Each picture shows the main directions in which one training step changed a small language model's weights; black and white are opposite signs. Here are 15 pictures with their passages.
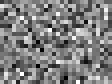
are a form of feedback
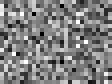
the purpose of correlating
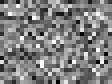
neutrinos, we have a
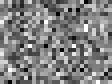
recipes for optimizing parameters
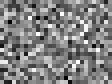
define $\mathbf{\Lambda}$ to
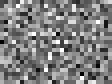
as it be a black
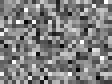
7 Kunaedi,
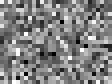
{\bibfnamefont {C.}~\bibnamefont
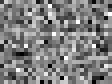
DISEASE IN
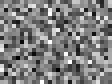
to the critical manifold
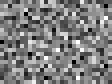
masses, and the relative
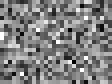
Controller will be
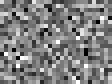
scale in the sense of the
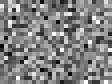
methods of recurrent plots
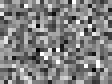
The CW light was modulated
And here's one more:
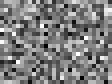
in which the buyer of a
